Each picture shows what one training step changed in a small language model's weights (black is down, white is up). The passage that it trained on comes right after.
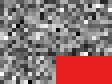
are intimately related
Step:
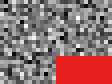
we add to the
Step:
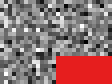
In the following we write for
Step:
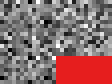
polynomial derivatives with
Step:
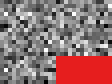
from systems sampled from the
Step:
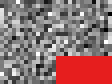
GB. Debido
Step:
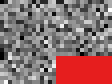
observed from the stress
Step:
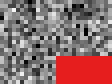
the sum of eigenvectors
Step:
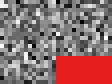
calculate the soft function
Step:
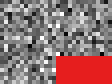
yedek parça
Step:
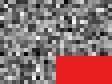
large radii, while in
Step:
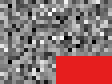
for the realization of
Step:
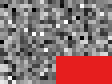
set. This is followed
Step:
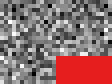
which we will be able
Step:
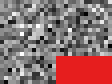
take the form \ba
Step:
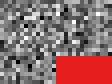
vector of concentrations
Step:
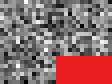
For example, the proposed
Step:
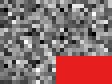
qondirish uchun
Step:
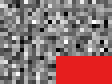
In order to obtain a
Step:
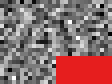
etish hamda
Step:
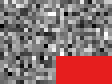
low temperature one has $l
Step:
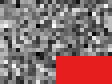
SFS expected under a
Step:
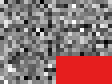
top). In the second
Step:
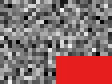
total 4-vertex
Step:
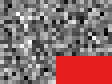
gauge symmetry under
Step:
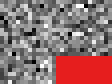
the nondimensionalized
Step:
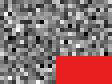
the physical parameters of the
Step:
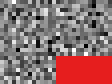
Dupuy and
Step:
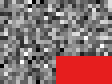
diffusive motion on the
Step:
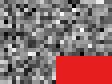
sample batches of
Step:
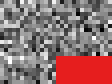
about AI regarding
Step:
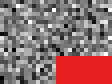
isometric ones.
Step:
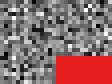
action at each state to
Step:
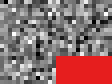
row from left to
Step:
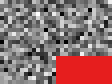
cyclic permutation
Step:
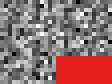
in aandelen
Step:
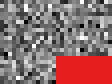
multiple testing procedures and
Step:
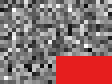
by inserting the
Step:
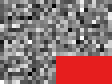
This physical picture is
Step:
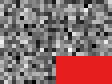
yields a substantial
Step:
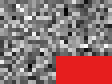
one of the two strongest
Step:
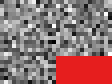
part by NSFC
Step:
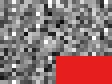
logarithmic along
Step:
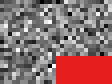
bounded from the exterior
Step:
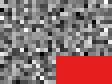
An Hermitian symmetric
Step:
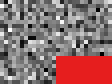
as the wave propagates
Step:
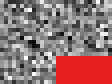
but over an ordered field
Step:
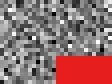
(ADE) at the
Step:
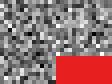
ks and the covering
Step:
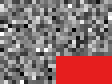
leftmost vertex that has distance
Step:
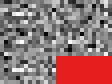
\begin{definition} \
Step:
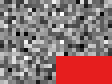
UV zeroes---can
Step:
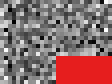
at the base of the
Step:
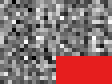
under synthetic
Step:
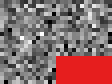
e atores em
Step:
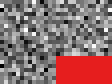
describe then we just
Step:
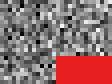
$t$ in the
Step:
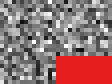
Medline. It must
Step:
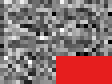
мос шакл
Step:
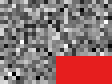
distribution, given by the function
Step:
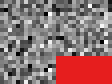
not as important as one may
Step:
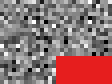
U\times \left[
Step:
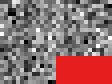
a function of the number of
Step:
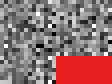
future work. \\
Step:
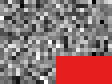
H$ is simply
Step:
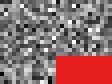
on such regions:
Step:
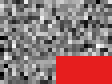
-\frac{(3 \epsilon
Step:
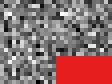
the Sylvester
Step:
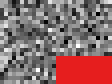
q_1$, and the
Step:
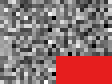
the first and the last terms
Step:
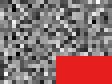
upstream and
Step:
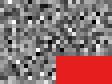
Richard J.
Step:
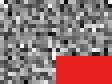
In the middle
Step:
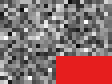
are not minimizing mod
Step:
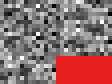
заведений /
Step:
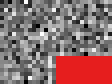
at level~$k$,
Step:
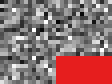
function that depends only on
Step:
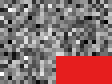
height reduction of
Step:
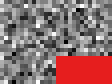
número de
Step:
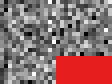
the $z$ direction,
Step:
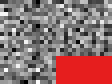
body from boundary measurements
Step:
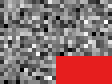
para muitos dos
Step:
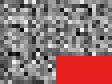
``common'' image in
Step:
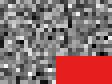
of the accessible
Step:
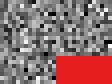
Keramat dan Suci
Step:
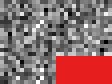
bar--invariant element
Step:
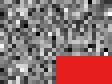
\pm \infty}
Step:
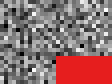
structure has been developed in
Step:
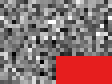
de Colima,
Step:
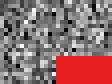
gostavam de
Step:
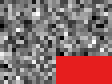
account of the convergence properties
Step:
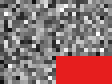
that society, their
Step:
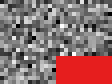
(see also respective
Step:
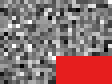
Art Museum,
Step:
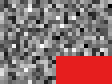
ao cuidado
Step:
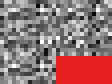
металлов с
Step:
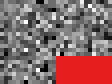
choose a left invariant metric
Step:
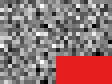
la empresa se
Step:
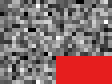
demà, quan
